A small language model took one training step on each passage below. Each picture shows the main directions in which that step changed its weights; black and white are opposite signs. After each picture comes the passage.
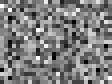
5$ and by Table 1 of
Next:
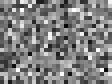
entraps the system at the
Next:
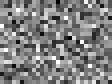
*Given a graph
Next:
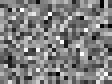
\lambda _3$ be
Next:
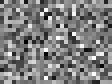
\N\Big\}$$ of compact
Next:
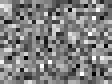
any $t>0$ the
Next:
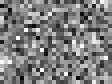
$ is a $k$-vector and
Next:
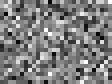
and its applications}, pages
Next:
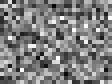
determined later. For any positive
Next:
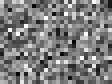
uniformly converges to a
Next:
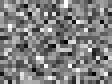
among number theorists,
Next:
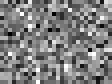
agents to full conversion
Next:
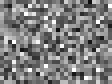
here is similar to that used in
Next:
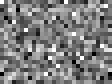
solutions for realistic problems in
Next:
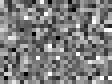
order completion method exhibits
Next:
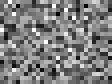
can easily check that
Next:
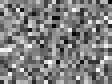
\cdot \sigma(u) .
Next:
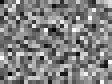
considered problem. We
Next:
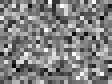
a smooth complete toric
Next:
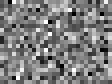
column, if we made a
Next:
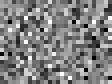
properties of generalized Morrey
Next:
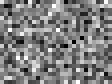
a fixed number. We consider the boundary
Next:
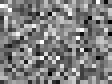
$n$ and $d$ are
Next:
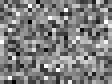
is two-fold, first to
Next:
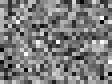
other for $n \ge 0$,
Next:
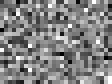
nonnegative matrices.
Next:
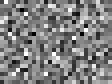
controllable set for the
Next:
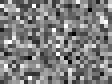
on the true function
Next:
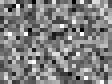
a set of rifts which do
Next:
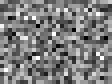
in a bounded scenery
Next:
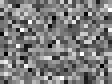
application is video
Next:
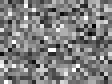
Here $\mathfrak{f}$ and
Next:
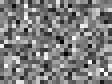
However if there is a metric on
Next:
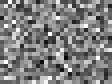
of generators are equivalent, if
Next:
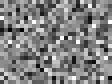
to the vicinity of other
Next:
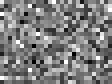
members of a given species
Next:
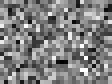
well be understood as a graph
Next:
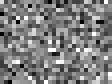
Thus $\rho$ is an isomorphism
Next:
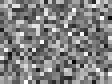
the cubic Hecke algebra
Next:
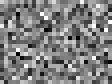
topos, is locally
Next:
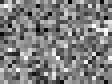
a$). Then $\mathbb V
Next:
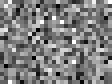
the quadratic polynomial
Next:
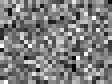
discussion of the basic
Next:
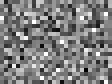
in \Cat\ is a strict
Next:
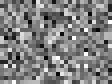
when restricted to sectors
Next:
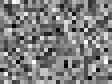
exist as a corollary of Theorem
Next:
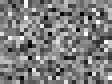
Here we give a
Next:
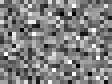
$\mathcal{W}$, hence of the
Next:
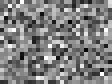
(1). We always
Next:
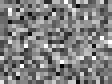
we try to find a function
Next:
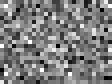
the notation $\rho_t =
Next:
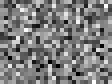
in the % %%
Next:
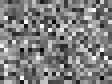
Communication and
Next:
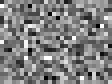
$m \to \infty$, when
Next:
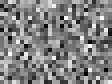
J$) a~necessary and
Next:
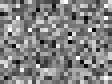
has the effect that the
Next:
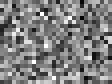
In this section we evaluate
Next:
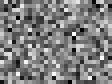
polynomials, resulting in
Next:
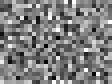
any graph. The paper is
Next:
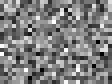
are no problems in this case.
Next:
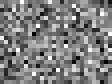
I$_n$ and
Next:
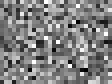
arbitrary elements of
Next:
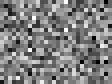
and use the singular value decomposition
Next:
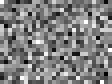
flaws. \vskip
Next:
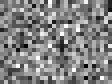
recognize the sign
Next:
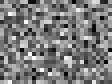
et nilpotent par
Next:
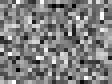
level paths of two solutions}
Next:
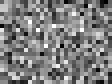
improper prior for this
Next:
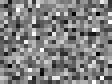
the impact of different
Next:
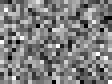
u+\nabla\De p=\De
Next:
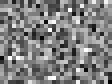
real or complex numbers. The following
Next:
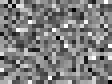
of monomials in
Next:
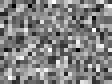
embedded into $Y$
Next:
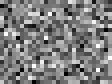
$F$ above, known as
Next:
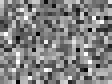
the linking properties of
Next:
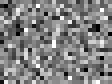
the right-hand side of
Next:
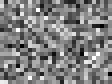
sporadic minima will
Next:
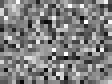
orthonormal basis
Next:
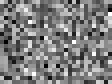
of $x$, however
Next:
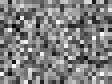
equality by changing the
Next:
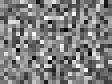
Identification of
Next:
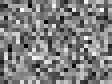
= \frac1\pi
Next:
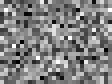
particular, such sequence exists if the
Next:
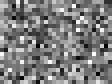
Jacobi identity in
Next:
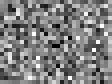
supported by the DFG
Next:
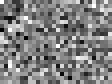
The third author was
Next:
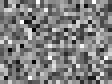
local moments finite,
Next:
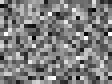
$n$ even.} The
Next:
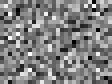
the results, we show that the
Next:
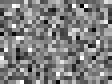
following well known result.
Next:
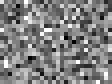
In Section 2, we show some
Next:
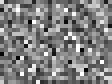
1\over\displaystyle n}
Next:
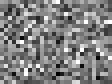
sections $\Gamma (Y \times
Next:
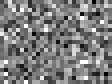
= \binom{\dim_\C
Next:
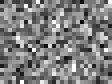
also announced that the
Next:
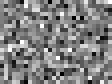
Claim I.} Let
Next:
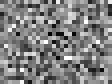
constant solution. This gives yet
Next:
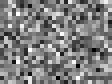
where \begin{eqnarray*}
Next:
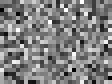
structure. Although not
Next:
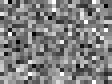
unit of $\nabla(P)$.
